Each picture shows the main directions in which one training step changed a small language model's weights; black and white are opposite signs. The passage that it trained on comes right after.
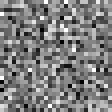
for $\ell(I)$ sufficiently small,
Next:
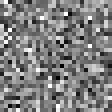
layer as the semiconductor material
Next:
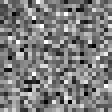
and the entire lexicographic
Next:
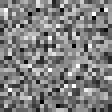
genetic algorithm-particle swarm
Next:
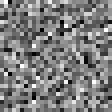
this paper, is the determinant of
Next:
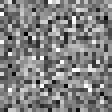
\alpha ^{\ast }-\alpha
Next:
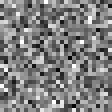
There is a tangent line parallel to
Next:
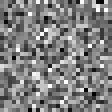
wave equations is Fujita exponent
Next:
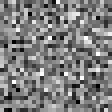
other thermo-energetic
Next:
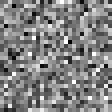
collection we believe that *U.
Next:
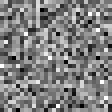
allows us to reduce the problem to the situation of
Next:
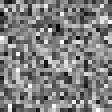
algebra $\Qsym$ is equipped
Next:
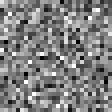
typically comprised a small proportion
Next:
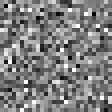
can show \cite{I1} that a
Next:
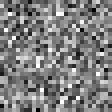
with base $q$ and argument $z$
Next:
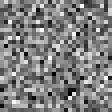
it is necessary to carry out inspections
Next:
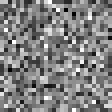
there are other cases.\\ We introduce the
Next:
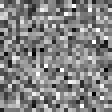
the eigenvalues of $A$ up to
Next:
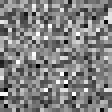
Collateral accessibility and
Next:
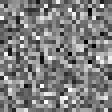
its vertices. The game total domination
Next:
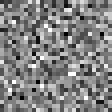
Both 7. Dropout /
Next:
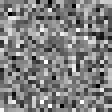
the ratio between the half-length
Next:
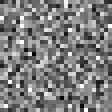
\noindent Now, for the generalisation of
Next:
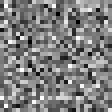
the incoming packets to the
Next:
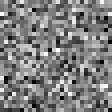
D$. We have $B_{\alpha}
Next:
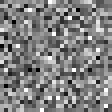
10. Laurell L,
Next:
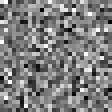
this project together with the residents of the
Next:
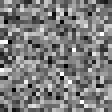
was closed using interrupted suture
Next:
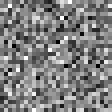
experiences of students, and the overall school
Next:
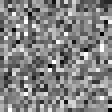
researcher overtly disregard alternative
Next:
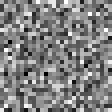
The audacious nature of the
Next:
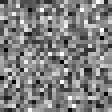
the student's answer contains at most
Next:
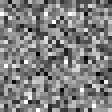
tons, quintals...)
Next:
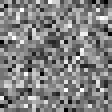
empty word} is denoted
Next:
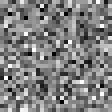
between latitude $6^{\circ}
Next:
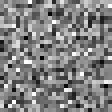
ear is more sensitive to certain frequencies
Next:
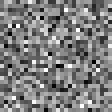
\bandevent & \defn
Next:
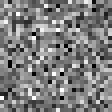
S. Liu]{\newline\indent
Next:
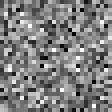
boundary of $\mathcal{C}(n)$
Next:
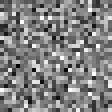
$ or $ \R^d $ or compact
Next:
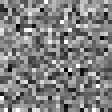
fundamental weights of the root system
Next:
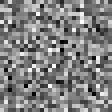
sees that \begin{equation*}
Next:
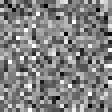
} \subclass{ 30C45\and
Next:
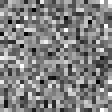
PMOS, NMOS -
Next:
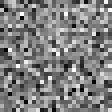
(i.e.~when $pn
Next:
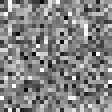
}{\nabtld \psi_h}
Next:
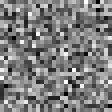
general definition of $p$-adic
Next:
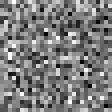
an analysis of the share of turnover in
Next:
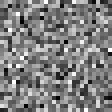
assures us that for $n >
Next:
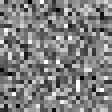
logistic regression, considering T4 patients
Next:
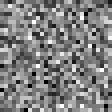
applications such as Lift, EOT
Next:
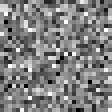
– illustrated in Figure 2). The material
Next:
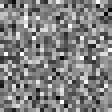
where the time factor steps in. For
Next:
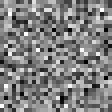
to the environment of their school, which in turn
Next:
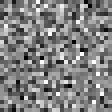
and shifts with specification property
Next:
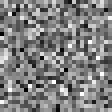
to consider the lower bound of acceptability
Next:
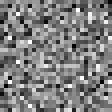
and continuity of the conditional expectation with
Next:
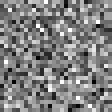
University Research Ethics Board to
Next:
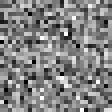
independent exciter is not connected to the
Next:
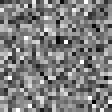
differential $d\nu$ of $\nu$
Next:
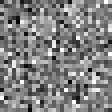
a more universal invariant is present.
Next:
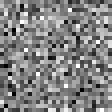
following algorithm, which allows to construct the improved
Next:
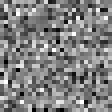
in some Banach space of functions.
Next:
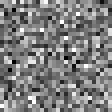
Kolmogorov. A new metric
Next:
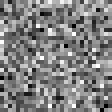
consequence of the regularity of the unstable
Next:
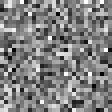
contact ion-selective
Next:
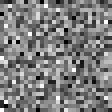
All sums, products, and suprema
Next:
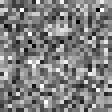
our results and in the last section we give their
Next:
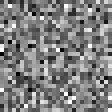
are shown from a top layout view.
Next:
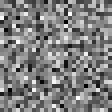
gate interval $\Delta t = 1$
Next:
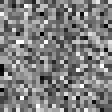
0$ Any α, β
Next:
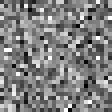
a local diffeomorphisms at points on
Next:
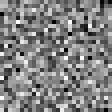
ABTS, DPPH,
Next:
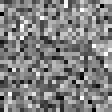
\right]\neq0$$ for every
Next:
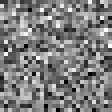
the generalized Mittag-Leffler
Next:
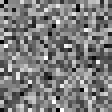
in Hopkins, Scott,
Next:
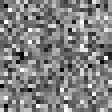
``ball test'') across neighboring
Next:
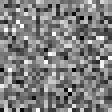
standard Gaussian Mixture Modeling
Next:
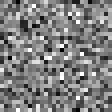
and pension program, the reason why the
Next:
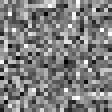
available in the worksheet provided for each
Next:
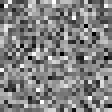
value. Moreover, the time waveform of the
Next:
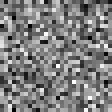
that the golden breezes of
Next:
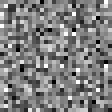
is to 1, the more likely that
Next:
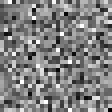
polynomial $z^4 -z^2
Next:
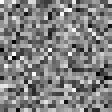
\caption{Depictions of the
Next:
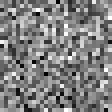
IAT Word List Positive words:
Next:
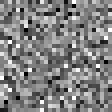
have any idea how to do project and how
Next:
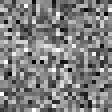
furosemide 40mg/d
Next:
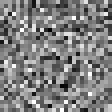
students' confidence. This lack of
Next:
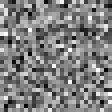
in fluid properties such as density and
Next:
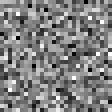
$U\subset M^n$ and
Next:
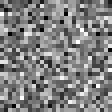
stretching band at 3
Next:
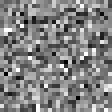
combine text, graphics,
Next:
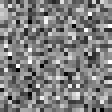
extension and the branch of the
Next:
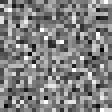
is 17 instead of 16.
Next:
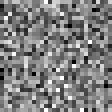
channel similarity than the frequency
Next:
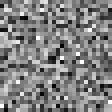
San Jose City, Nueva
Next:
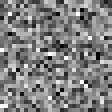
identify polymorphisms that increase the risk of
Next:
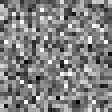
the contexts, they are living
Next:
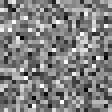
Leipzig, Germany
